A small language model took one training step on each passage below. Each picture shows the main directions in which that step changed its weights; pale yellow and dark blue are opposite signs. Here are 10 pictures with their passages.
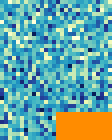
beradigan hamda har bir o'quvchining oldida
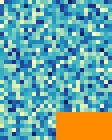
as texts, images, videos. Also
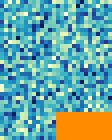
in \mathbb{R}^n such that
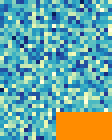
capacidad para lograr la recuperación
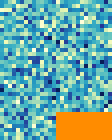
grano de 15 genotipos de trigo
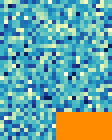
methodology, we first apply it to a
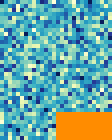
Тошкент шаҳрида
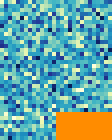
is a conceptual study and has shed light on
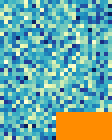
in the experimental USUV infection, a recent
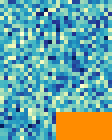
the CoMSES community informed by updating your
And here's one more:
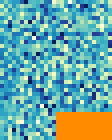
seen, nuclear fuel burnup is
